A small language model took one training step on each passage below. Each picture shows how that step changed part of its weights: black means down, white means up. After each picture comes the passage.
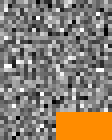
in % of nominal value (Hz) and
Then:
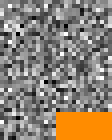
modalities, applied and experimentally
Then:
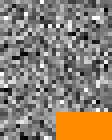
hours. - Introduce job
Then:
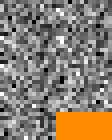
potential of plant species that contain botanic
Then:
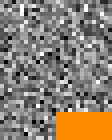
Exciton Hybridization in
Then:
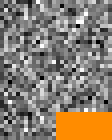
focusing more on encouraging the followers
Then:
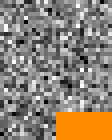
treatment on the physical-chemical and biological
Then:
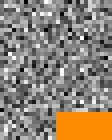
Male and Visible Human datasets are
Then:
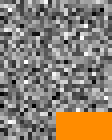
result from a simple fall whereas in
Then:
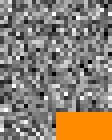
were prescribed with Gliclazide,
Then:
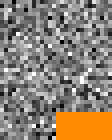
then the whole room becomes the
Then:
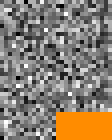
amounts. One of the strategies to improve
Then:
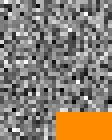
achieving goals by the organization, as well as
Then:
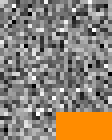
this alignment is lacking,
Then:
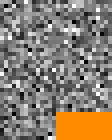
Clozapine that require close
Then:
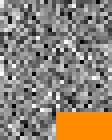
by the TLGAN model is very close
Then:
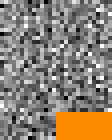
and overweight group caused changes in
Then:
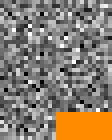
Starting Hand Start Governing
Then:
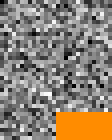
he left her and her father also left her
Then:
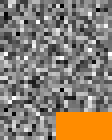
batteries under axial loading:
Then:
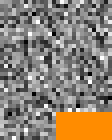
in understanding urban environments, serving
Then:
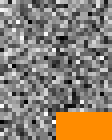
from traps with depleted lures by
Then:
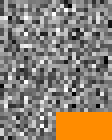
of fiqh and religious
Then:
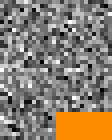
Duration of Study: Collection of
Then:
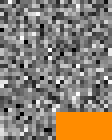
in teaching pronunciation. In terms
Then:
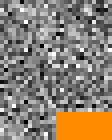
less absenteeism, lower turnover
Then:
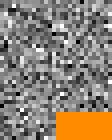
interfaces into one, our research shows that
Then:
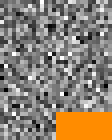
entity recognized with the string
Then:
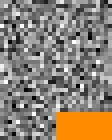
by cold maceration method. The
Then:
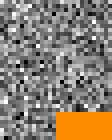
unanswered by previous studies. Research to measure
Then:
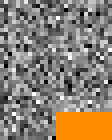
average (Table 5), although the size of change
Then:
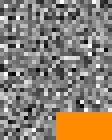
al. [7], who attributed the
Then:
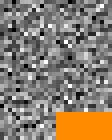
stock density of Buho components
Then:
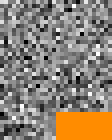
was more than the mean value of 151
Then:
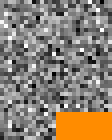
yechish uchun variatsion
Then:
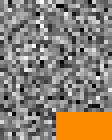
young women in order to detect the
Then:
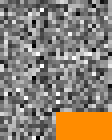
policy lays emphasis on enhancing the
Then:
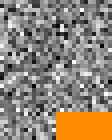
the transfer of the electricity through the
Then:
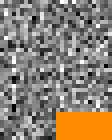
Message Service (SMS)
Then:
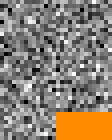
would generate insights and coping mechanisms
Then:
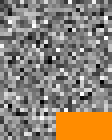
of the data packet. Greedy
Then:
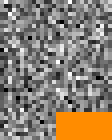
workforce against combined scenarios of
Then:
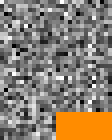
sensory processing of internal as well as
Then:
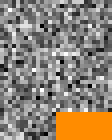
correctly spaced and oriented
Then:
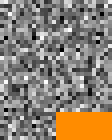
research contributions in a structured manner using
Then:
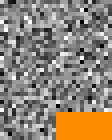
12-14 are showing the maximum temperatures
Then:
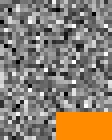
coping with the present challenges. Finally,
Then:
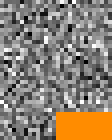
rainy season. The EC value of water
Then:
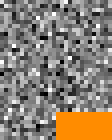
its member states' risk communication approaches
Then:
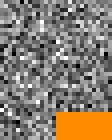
Review & Editing Vi :
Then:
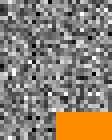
SGPT with total bilirubin.
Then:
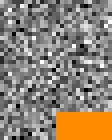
+ \beta f \cos \theta)
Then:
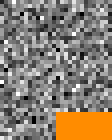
Tertiary Health Facility in the
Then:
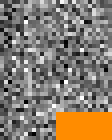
JRC Joint Research Center
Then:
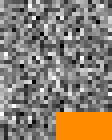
in soils. Intensification should also
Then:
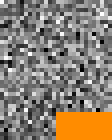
the functioning of paremias with a
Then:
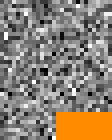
assigned the task Emily before
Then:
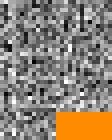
content was higher than the clay content. The majority
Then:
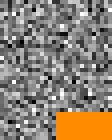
point of view, the work of orchestrating
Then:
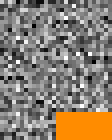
The obtained Simulink models did not show the
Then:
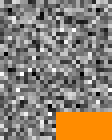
decrease for the mid- and end-21st
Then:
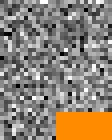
the length of the brace.
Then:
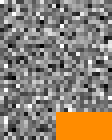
if the diffusion of RFID tags
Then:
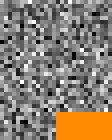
Ethics The study was approved by the ethics
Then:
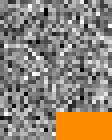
the resistant clinical isolate,
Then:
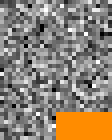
Wiese, “EvoDnn -
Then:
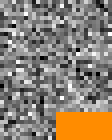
concepts such as *smart cities*,
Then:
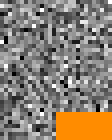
within it . There is also widening of
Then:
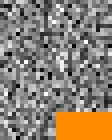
management of the project. As one of the main goals
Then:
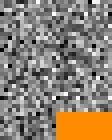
**Why should you choose
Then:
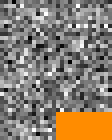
Open Access article distributed under
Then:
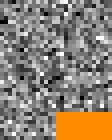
power and the laser speed have the same
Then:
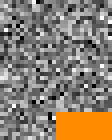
base of the peaks), and 15%
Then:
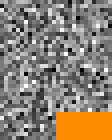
FC layer in Figure 2(a), the proposed
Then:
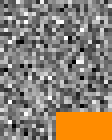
experienced in any LLM.
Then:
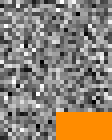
assess levels of risk, unlike the situation
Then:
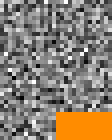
Fig. 5. Reaction rate constants
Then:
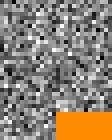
verify if *PTPRD*
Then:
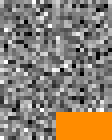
cement. Soil cement is a
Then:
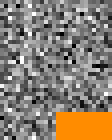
The results suggested that genotypes within
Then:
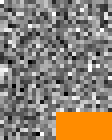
mode is desired, the separation between
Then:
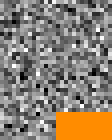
Indian constitution, but it has defined ST
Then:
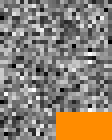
on wet cotton wool. The
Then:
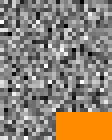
to all the eligible patients to be included in
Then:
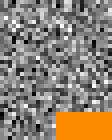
difficult to account for Kruyt and
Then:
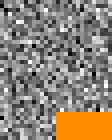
R. CHAPPIN, *J.
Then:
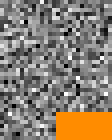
of platforms. Parametric design and computational
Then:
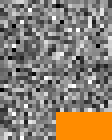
Accelerated studies proved that the optimized
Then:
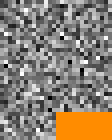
straw after the crop is harvested
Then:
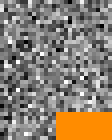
At this subatomic level the interactions
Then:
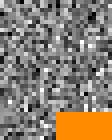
to produce these AML post MDS and
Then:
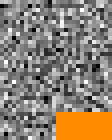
that serves as a foundational basis in the process
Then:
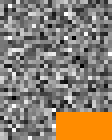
terminals is presented. The antenna was
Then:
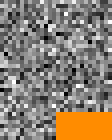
conducted a study on the effect of inventory management
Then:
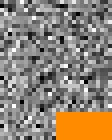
conduct the study on clinical aspect.
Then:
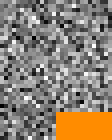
Subjects were included on the basis of
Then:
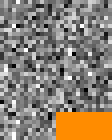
The aim of the study was to determine the effect of
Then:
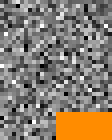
The research arena of lower-limb
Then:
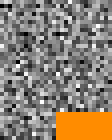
a positive constant. Therefore, project direct
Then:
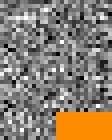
Freedom of Information Regulation Information
